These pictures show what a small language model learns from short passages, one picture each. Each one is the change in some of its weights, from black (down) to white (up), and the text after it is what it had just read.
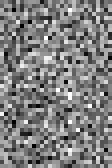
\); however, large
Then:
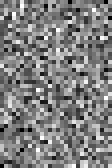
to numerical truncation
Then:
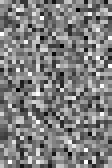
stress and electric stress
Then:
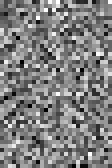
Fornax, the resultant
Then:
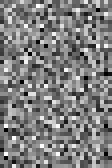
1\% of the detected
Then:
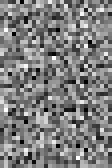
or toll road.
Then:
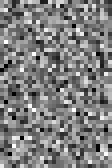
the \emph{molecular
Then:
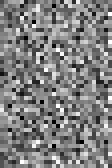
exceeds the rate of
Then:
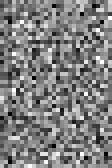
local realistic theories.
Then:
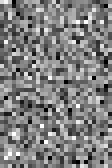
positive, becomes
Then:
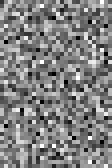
the disk, and the
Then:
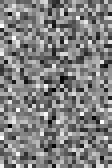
: \begin{eqnarray}
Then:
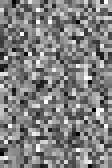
circular Gaussian
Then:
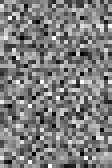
in the approximation due to the
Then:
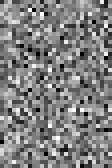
in Fig. 3, with the
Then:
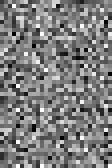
induced a negative
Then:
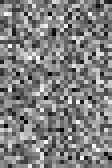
of a central star which
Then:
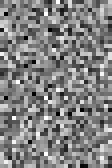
in this study as it is very
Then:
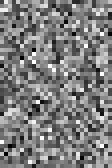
estimate for protons at
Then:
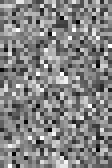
remnant and high values
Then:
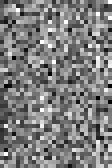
predictions | Pair |
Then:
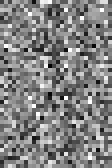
$\tan \beta$
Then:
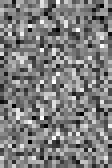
exhibit identical
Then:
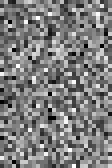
when sufficiently strong may
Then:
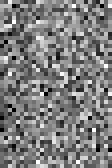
neutron-proton counting
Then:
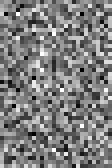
tiles, while the
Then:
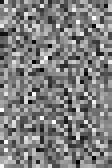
current without the use of any
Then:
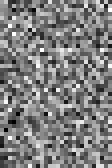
driven molecular
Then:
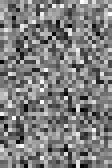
going from -240
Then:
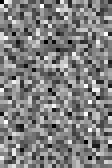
all elements but the variance
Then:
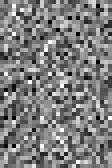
We also devise a
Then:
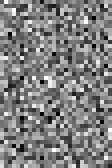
In particular we fix the angle
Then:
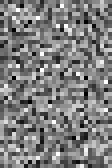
approach to the Casimir
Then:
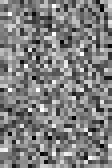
slightly larger for different
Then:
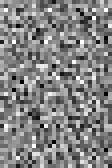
the most perfect FL
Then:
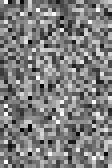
order to discover new physics
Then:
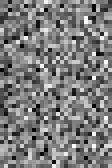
University, Japan.
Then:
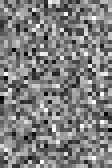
tend to settle
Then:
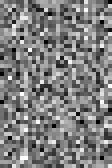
have been discovered in
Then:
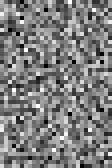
scattering processes. In the
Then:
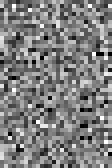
details. In general,
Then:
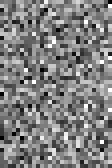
like hematite and
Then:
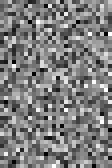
We also observe a
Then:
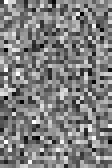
kept terms up to
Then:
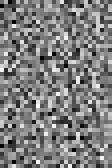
behavior of the system is
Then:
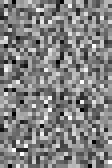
most existing work in AG
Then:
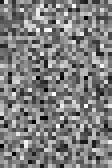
increase the chances of
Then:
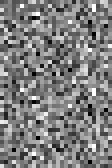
(E) Mean
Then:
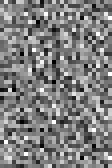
a user at the same
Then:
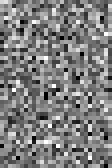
group $G_j$
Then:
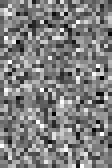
We list some of them here
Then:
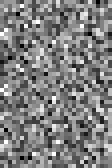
classical computer to compute
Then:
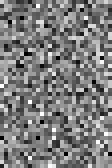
sharply differ.
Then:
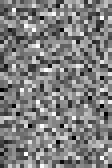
definite relative coordinate
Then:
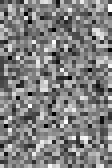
motion can be described using a
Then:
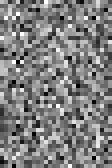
resounding yes.
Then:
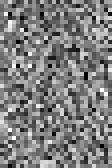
flavour changing
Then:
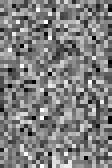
parish church,
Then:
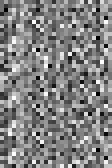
\bibinfo {author} {\bibfnamefont
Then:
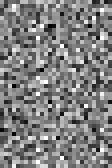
high-mass tail
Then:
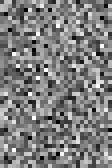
again that the photon is
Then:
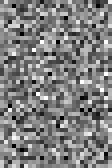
In general the frequency therefore
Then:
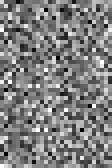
Additionally, our
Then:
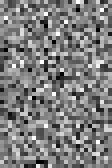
any unitary representation of
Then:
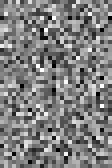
and derived parameters of eight
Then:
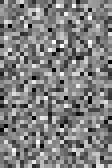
$\alpha_{js}$ is
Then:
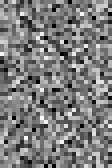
thin layer, a point
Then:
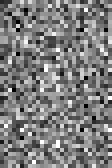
a consistent explanation
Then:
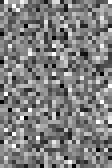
is usually well described by
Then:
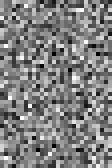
M. Keyl and
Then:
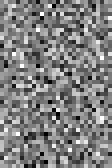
and operating primary
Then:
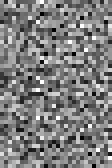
in-plane momentum
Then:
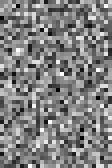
sky atlas"
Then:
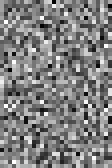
each other \citep[see
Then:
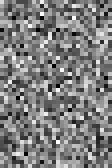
branch separation
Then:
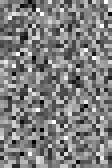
data. We also discuss the
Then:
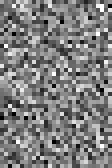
they can monitor in
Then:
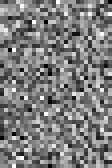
heavily constrain or
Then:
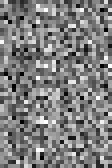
probably has a white
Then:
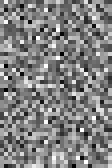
A few particular cases are
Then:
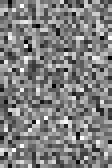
complexified equations of motion of
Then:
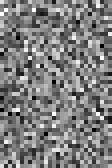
graphene's nonlinear
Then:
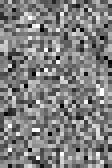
benign faults
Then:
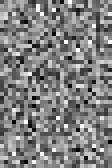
combinations $\eta = z
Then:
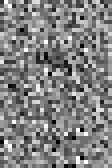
when I say I am
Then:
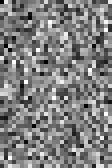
approximately 0.0 to
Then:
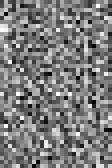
type; it contained spectral
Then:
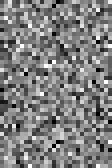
dynamic programming
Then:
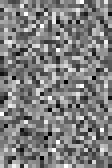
excursion, the
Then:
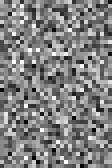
scattered light from a
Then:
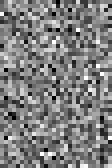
Neither feature is constant
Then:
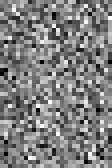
can either gain or
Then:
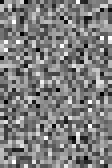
with a DM interpretation
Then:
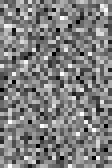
per year and random effect of
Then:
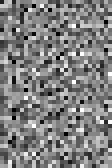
in that we do not assume
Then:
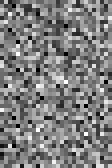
a dual-domain
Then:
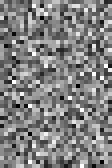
food price stability
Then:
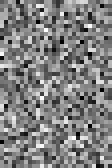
with $\theta \equiv \theta
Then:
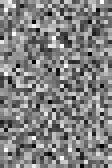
and its systematic
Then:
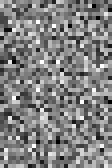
a simple lattice
